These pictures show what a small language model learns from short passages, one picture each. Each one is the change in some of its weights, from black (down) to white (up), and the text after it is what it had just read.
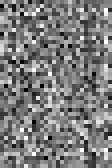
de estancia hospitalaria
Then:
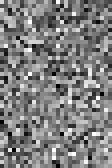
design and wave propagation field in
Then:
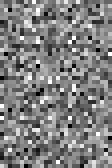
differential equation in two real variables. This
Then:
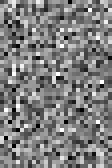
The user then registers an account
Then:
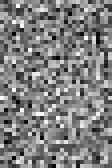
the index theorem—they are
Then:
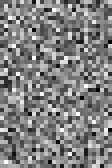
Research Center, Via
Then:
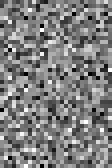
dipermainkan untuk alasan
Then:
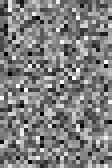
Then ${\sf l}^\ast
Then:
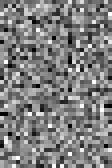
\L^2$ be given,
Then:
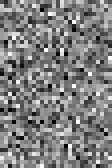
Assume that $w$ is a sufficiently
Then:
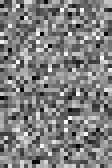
\qquad (9)$$ it is clear
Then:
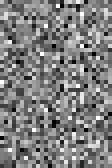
total retries: 5 max
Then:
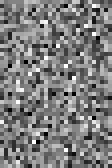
of particles with different momentum leads to two
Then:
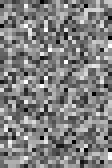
dilaksanakan di salah
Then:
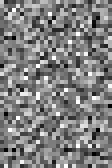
from the set are orthogonal is called a
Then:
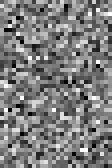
the seeing radius. There seems
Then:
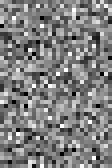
use of batteries but permits
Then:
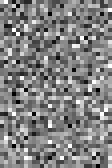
\widetilde{\tau} \in
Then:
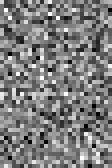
the M\"obius group with
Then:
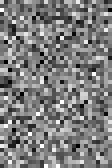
which cannot be determined theoretically.
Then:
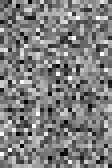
ҳаводаги намлик
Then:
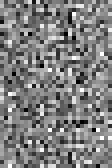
К.М. Симонова
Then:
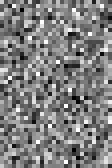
20 lat Europejska
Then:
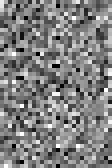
проблеме редактор
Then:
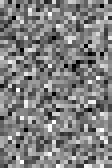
виконання плану
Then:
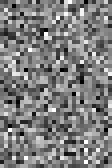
auteurs comme Miller
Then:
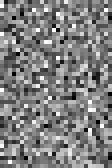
the additional costs on to their
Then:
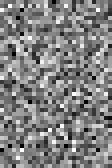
e em constante transformação
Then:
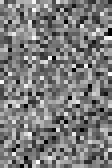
and $B$ the endomorphism ring
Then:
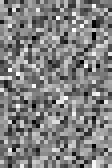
appearing in the course of the
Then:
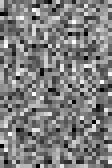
percentual mais baixos.
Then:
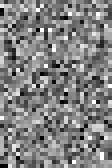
an impressive accuracy by means of
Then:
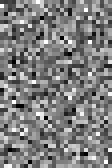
the branch. We use these results
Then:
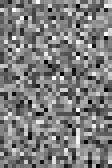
640 spectral elements with varying polynomial
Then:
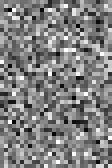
исходной записи
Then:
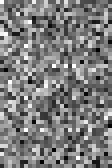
field and noise in prostate
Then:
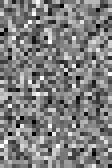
$u : \Om \sub
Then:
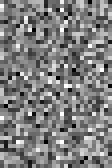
V$. We first prove the
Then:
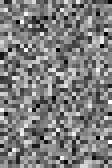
equals $G$. The
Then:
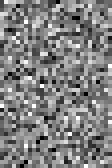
only since the other cases (the
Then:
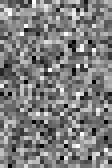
two decades, there have been several
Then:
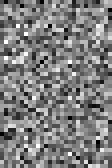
y la abundancia
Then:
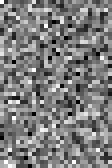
Alegre, [mon
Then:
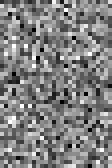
*Global Sociological
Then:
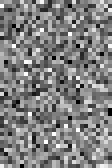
)=\mu $ solves
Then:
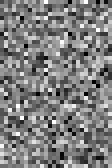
didasarkan pada teori
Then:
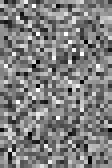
show a progressive evolution from
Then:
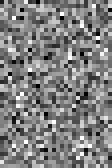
Um dos pilares centrais
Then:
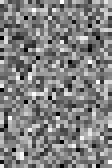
jargon sotsiolingvistik
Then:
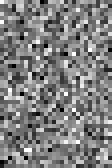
dispersed squared visibility
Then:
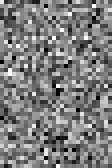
to Gaussian Volterra processes the existence
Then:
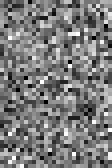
II. Chez les
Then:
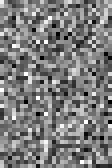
no Brasil*, vol. 32,
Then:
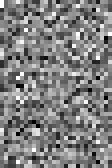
badiiy san'atlarga
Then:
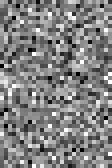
видання, що стало
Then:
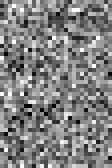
VOSviewer Manual Versi
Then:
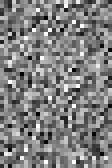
system of spins were studied.
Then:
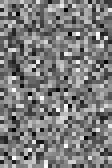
Der Umgang mit Daten
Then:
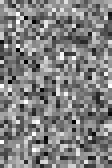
numbers less than one million and
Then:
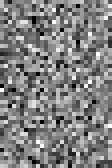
contribution may be constructed for each pair
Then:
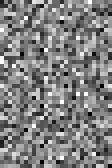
will then globalize in section
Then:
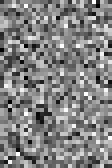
tashabbuslarni ilgari
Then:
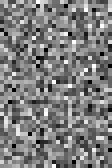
Areas und darüber
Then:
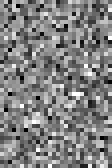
2 роки після
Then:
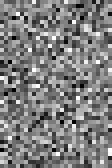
all nodes to receive newly
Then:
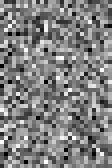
higher than the one derived by
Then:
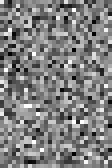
a red $B_n$ by
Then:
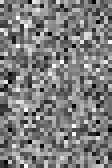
plastic scintillator) and
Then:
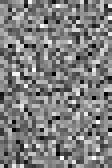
ta'lim maktablari
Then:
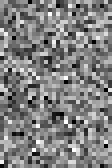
переглядів в
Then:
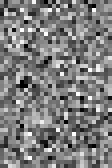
and SDP fully recover
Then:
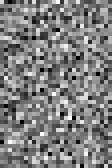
phase space, the action of the time
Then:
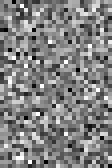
\be {\partial \phi_1
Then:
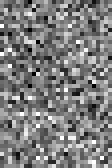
al. Assessment of
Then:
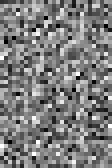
below. The locus of centers
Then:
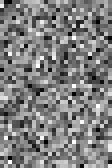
the quotient of the infinite abelian cover
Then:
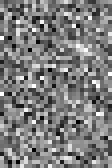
such a stable outcome in terms of
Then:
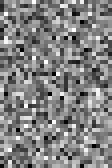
dissipation of the alternating
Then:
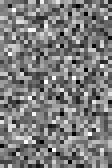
region are larger than bulk and
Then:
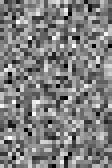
a balance update rule that
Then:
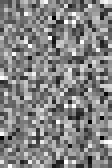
القادمة. د.
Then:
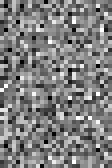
\hline \end{tabular}
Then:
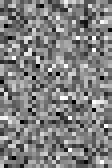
(EPE). 4. Economia
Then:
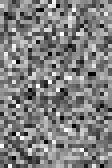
арк. Дело о
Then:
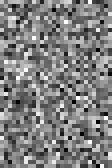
bayon qilish, uni asoslangan
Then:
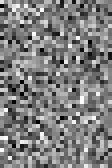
of clustering and short length scale
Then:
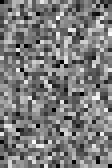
for heavy vehicle
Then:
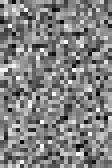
a identificação botânica e
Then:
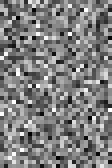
процесс, что связано
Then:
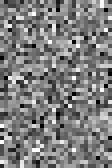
по экологическим
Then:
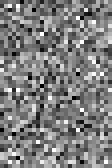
Ananda Pertiwi proved effective
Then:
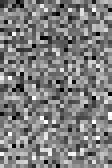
de la matriz de entrada
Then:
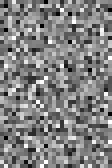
\end{eqnarray} For any
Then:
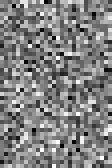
ML CO$_2$eq
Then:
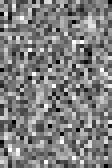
W_{lij} \eqdef
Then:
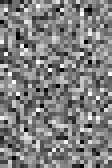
efficient algorithm. The following four relations
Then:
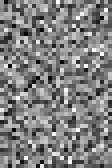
the fusion center stops taking observations
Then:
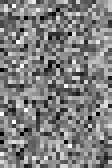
modular ideal. Thus, by
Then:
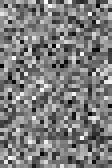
in the ordered state of the
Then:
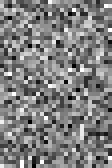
two algebras $A_t$ are
